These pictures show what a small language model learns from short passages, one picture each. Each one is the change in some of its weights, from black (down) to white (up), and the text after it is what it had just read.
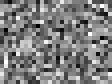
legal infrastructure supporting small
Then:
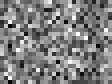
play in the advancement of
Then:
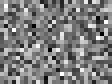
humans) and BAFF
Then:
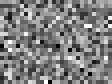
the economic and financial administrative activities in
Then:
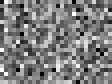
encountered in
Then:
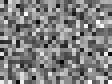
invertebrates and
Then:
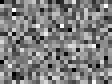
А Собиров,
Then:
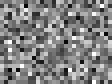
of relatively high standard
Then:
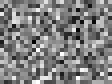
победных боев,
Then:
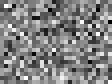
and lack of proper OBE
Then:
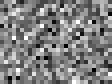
tiklanadigan energiya:
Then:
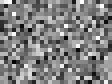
health insurance on behalf
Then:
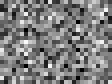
alongside efforts to
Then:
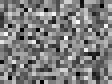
pins to use which makes it
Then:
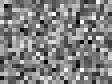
correct prediction in the given data
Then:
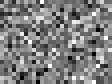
by providing a forum for
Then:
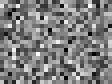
saylov jarayonida milliy
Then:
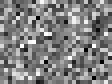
zamonaviy imij,
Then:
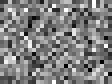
or write in any language and
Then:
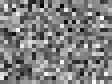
та викликають
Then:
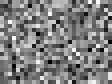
small dataset. Also,
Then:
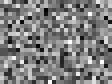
in full swing, and
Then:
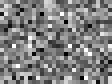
جائے 5.
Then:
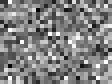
Karra, K.;
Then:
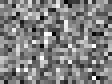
e Coração. Na
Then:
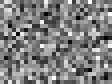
profit within the bounds of
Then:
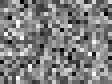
campo de la educación,
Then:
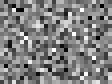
to 10 min). It is considered that
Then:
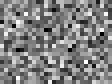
est bien fort.
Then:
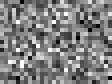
development. It was an integral
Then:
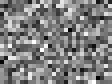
Berbasis Web.
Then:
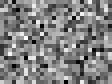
Log Likelihood
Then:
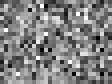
it was stated that when the new
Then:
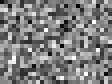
Buenos Aires publishers
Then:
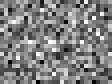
minimum inter-arrival time,
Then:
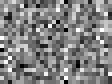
in the same way as it is used
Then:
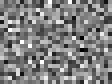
Gwon JG.
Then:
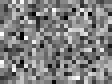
is key to building a service
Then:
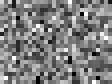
the "real-world"
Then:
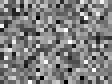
bo‘yicha xalqaro
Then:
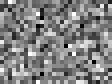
extraction of Mn (II)
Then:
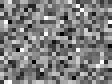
to improve their lives.
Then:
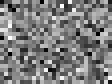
com esterco de aves
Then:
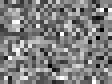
Organizing Group
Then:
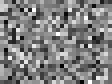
be read from the RAM. These
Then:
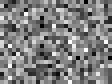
- buyurg'un,
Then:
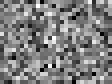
applying braking. The
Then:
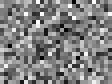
tissue in 60 to
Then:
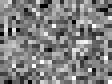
al 100% y la mortalidad
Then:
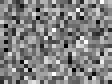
design with a snowball
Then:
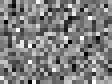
This protocol describes an approach for
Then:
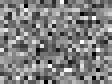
of institutional quality in 63
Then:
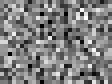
have someone hold their hand on
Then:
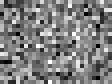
probabilitatea ca
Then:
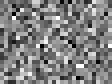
líneas rojas
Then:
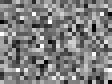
de cargos, medo de
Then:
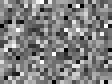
as implemented in the LEA
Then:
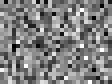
data were used here to estimate
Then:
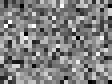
of the best and brightest by
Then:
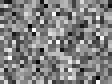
foyda solig‘i
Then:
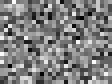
Artistica, Musicale
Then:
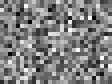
contamination of drinking water
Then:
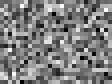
biri olarak şekillenen
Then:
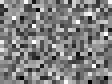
имкониятдан сиз
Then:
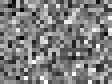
etadi. Xorij
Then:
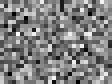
acesso a informações.
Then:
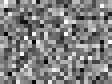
structure. Therefore, pelvic
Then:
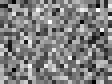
the finding revealed
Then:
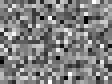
Dengan motivasi kerja yang
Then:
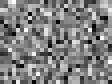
va samarali qiladi. Bu
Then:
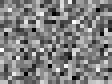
avons menée en 2014 et
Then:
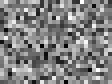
retinal folds and
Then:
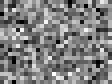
daftar material yang bisa
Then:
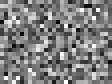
прозы являли
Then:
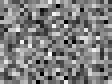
I have the ability to
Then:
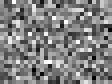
yang dihasilkan tidak
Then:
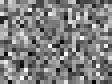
ground and top levels of the
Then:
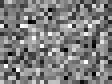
la información anterior defina
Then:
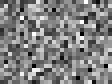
of workplace bullying
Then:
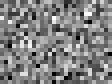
which lowers the harmful levels
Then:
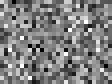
fibrinolysis and increase in
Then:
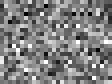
especialmente desde el inicio
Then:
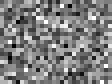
crimes to the mass social
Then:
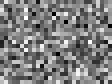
accounts is understood
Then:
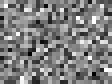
– Marina de Oeiras
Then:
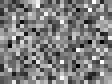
during the prayer.
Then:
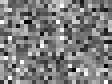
Untersuchungsgebiet im
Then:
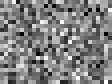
cube specimens, the
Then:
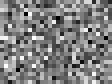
with data provided through 1+MG
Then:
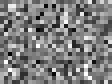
it:** - Frames the
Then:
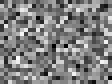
tema y es citado por
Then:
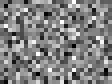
AN EXPERIENCE
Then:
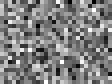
genre, various text types,
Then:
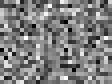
в котором нашли
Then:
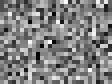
fact Alberuni is tried
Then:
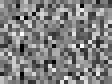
of the electrochemical
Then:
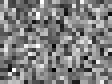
parents should monitor their students on how
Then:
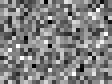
вільну торгівлю
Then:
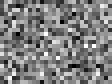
qisqa vaqtda
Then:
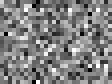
país y dentro de
